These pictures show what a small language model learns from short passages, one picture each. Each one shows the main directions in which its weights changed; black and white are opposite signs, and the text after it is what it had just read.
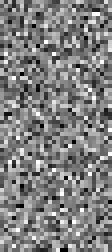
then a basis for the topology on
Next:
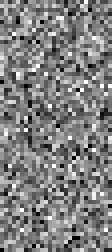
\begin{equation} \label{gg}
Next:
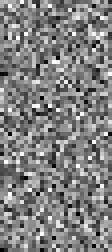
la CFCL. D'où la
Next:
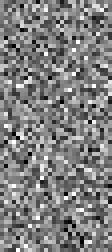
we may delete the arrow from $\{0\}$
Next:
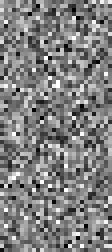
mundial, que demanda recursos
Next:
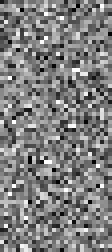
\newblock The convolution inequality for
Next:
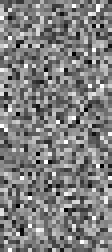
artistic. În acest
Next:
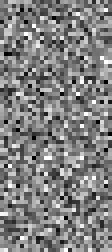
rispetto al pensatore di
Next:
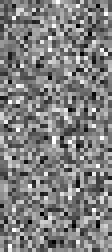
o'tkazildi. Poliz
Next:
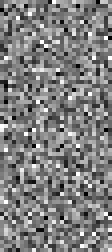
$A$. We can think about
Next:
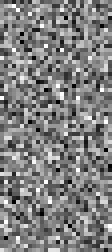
n\le21$ fulfil the
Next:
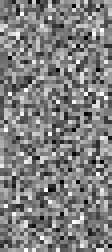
iste'mol - bu barcha
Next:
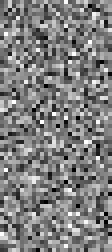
any $U_p$) is of special
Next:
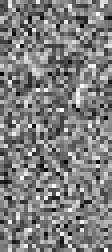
such that $ \tilde{\alpha }_0 +
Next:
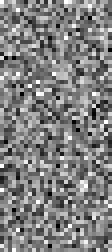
escrita levando-os muitas
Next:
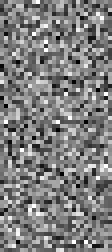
we find $C = -\pi \ln
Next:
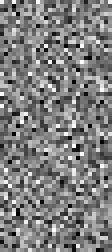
M e_N \ran & \lan
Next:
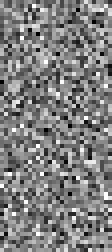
is proved and we play the second
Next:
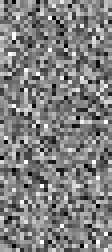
JANSON, H. W.;
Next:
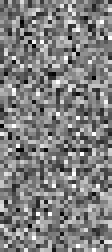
our proof, as follows. Suppose that
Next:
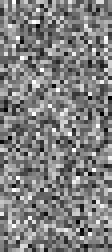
bar, muzqaymoq bar,
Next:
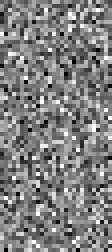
S$ can be calculated by formulas
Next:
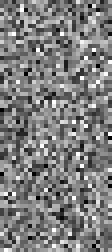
a atual inquisição e
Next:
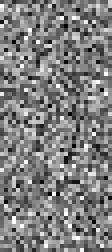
arbitrary cocommutative
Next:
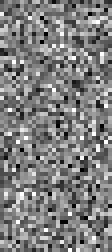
Motivation. Zudem stärkt
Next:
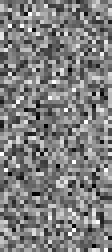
many intervals and possibly of one
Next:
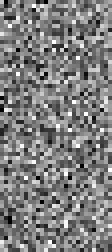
or context-specific indirect
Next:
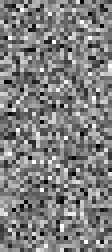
donde se encuentre.
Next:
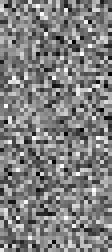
setting $p = 0$ and using the
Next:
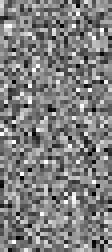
A principal hypothesis of all
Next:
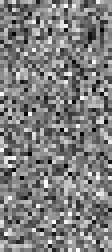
tensiones entre las posturas y
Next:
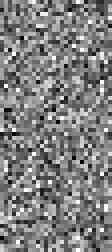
c^{\varepsilon}_j(t) e^{2 i
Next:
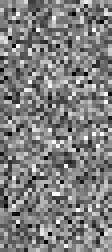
frazeologizmlar boshqasiga
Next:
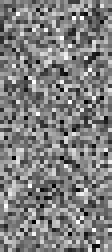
test tuzildi va uni ishga
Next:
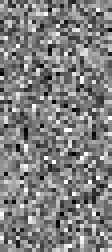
analysis as a guide of the
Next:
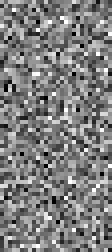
we make the whole thing an
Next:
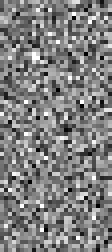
va miyasiga axborot
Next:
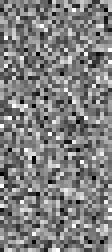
$a,b,c$. For the general case we
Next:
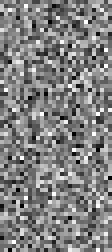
permanents of matrices over a
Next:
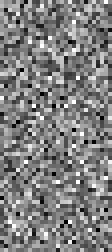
del sistema que detecta un
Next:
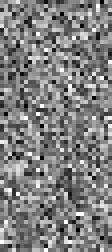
masalalar yoritilgan.
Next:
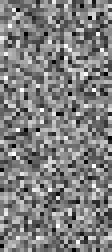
von KI-Tools und dem
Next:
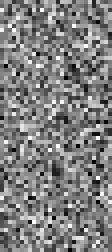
di Jawa Barat lebih
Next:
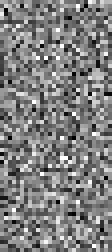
bilan Cuprum deb atalgan.
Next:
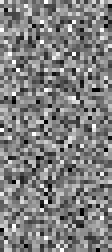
Gênova, que esse tecido
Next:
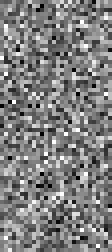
les systèmes terrestres,
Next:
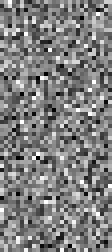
first is a general map and $\gT_1$
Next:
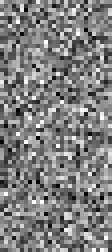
e(x). \end{equation} \noindent For
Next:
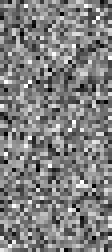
eficiente a procesului de
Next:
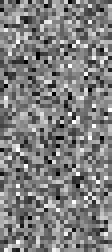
perspectiva crítica de la
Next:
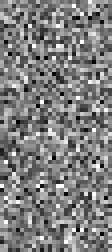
*mp* *mf* Glock.
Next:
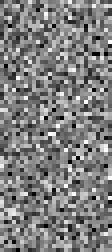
\end{split}\end{equation*} and any
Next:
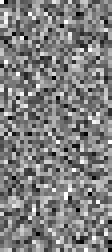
$J_{\varepsilon}$ satisfies the mountain
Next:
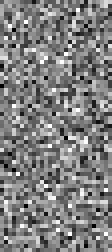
dengan mudah melakukan
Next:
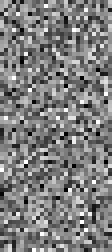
(Hungary) - Kochiyev
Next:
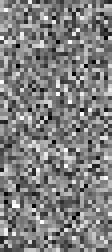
is greater than $1$. Since
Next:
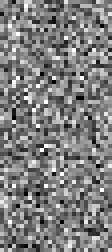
3] Return with the actions
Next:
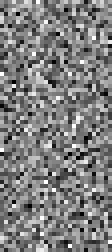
K\ld \int_{q\cap
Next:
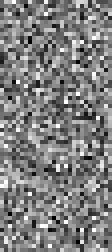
yoki hususiy ta'lim
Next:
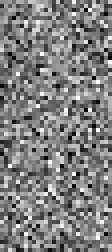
baholash kerak. Ushbu
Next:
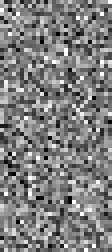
збагачення і інші,
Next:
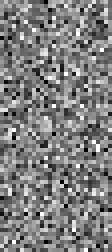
f) o'quvchilarning tilni
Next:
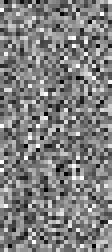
сплавов получены
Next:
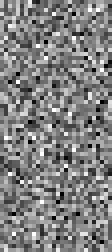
la zona marina, con una media
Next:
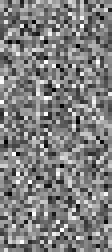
(also denoted $\psi_*$).
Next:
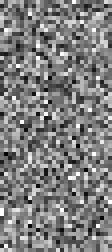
(in the Zariski topology). It is
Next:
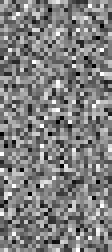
yuritar ekan, insonlar
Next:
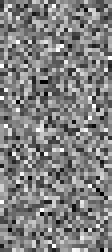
rational variety of dimension $n$, then
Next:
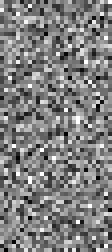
на зовнішні ринки
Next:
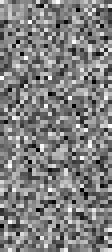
kapital zichlik koeffitsienti
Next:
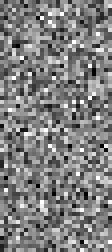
anak. Aspek tanggung
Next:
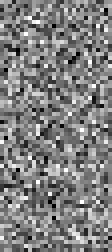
o‘qitish metodikasini
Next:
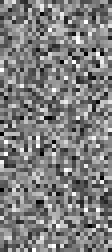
V. Sou\v{c}ek.
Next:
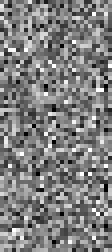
structural group of its tangent bundle
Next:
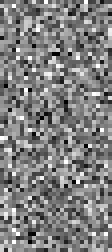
\left[ \begin{matrix} \mbox{\bf
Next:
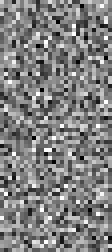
M. Aouina, J. Klein,
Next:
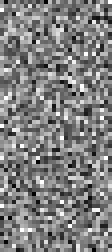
кола другог реда
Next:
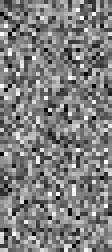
a non-zero cohomology class. Since
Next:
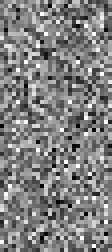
tasas netas de migración por
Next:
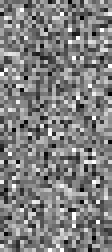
Estatuto dos Servidores da
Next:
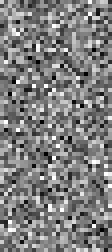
dapat terekstraksi dengan
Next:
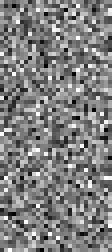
\end{cor} {\em Proof of
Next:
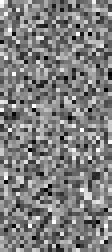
dense functor, we would have that
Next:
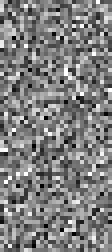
on $\Gt$. In the bottom row
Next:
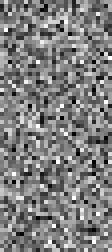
inspired by the Golden
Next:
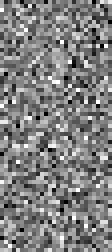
долучитися до групи
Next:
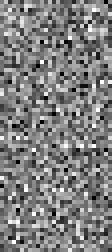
the proof, since $G(z)$ has
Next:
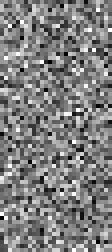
transformation of a knowledge- and
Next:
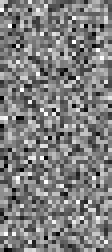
of order $\ell+1$. The kernel
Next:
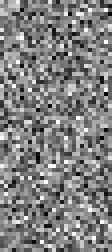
producto terminado que el 59.3
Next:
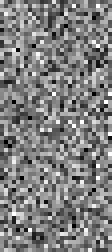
continuation to a meromorphic function in the
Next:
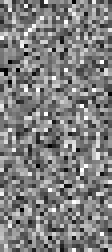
الفشل في
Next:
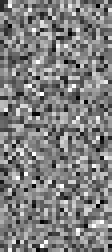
filter matrix. We find that the
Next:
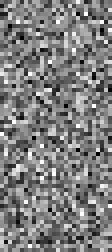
Vyvod formul srednei
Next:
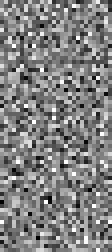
$ for all $t \in \R$, for
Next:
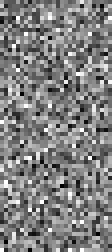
o'tgan bo'lar edik: -
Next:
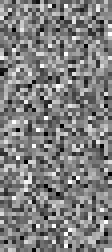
person, didactic game,
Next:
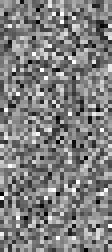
Charniak, studi tentang
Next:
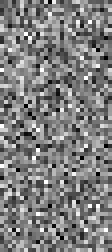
prime, this is the usual projective
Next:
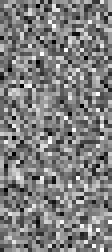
$S_{\bF_q}$, and the intersection
